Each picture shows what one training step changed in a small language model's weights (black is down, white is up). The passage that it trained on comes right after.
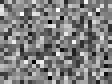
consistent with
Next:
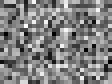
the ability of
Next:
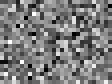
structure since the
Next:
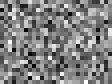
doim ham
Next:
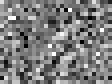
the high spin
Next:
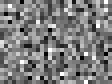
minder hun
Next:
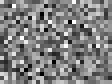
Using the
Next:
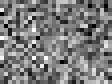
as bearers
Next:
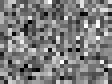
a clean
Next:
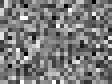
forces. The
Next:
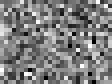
field continues
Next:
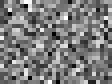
of convergence
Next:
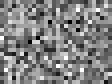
mean that it
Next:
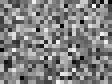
a, and
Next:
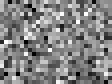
which meets
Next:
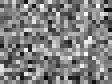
content 1
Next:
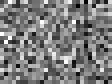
particularly if
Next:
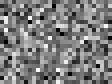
such as the use
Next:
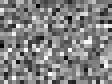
may attract
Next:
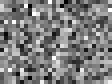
the particles from
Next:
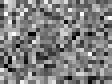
then it must
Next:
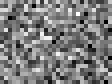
contained in both
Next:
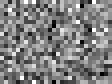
урок у
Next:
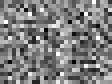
pas à
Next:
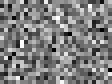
sources with
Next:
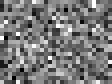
no qual se
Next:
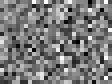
temperatures and
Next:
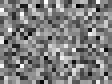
compactness of
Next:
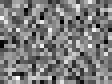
Since \[
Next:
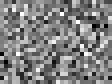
they are
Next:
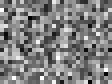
the data fits
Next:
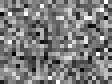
1 big
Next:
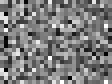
as well as a
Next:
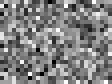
For the theory
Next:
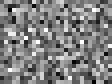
interest, it
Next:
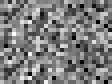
we will see that
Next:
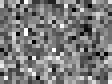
The theory is
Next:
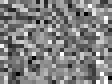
bulges can
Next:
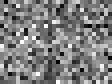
de hongos
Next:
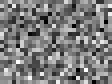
with live
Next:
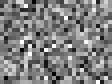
of words
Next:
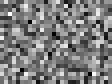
of amplitude
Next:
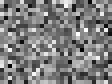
particular, for the
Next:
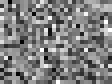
inverse of
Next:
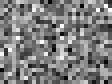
die beide
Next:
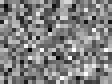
the limit
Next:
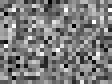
a través
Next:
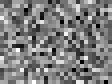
Since each
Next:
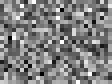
what are the
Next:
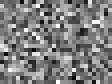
sí que es
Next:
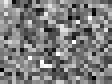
distinct in
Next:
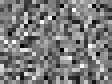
contribute to
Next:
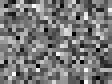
rise to
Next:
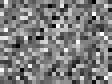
images. The
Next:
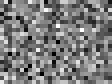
in the small
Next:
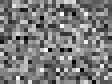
do not show
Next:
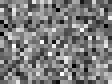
WS is
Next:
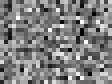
factores a
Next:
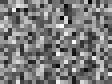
consists of
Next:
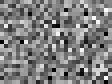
have therefore obtained
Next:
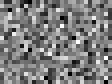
order to converge
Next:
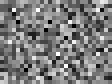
based on the
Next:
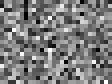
z} \in
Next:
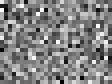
and, more
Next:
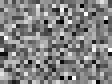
Considerando los
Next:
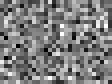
$k \ge
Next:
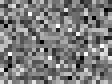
There is a
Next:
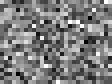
in $\bigoplus
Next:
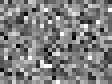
$x$ in
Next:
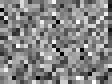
finite groups,
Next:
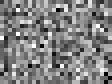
is nothing
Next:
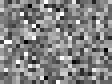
planets show
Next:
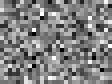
has been proven
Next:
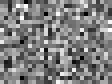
average in
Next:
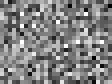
codes into
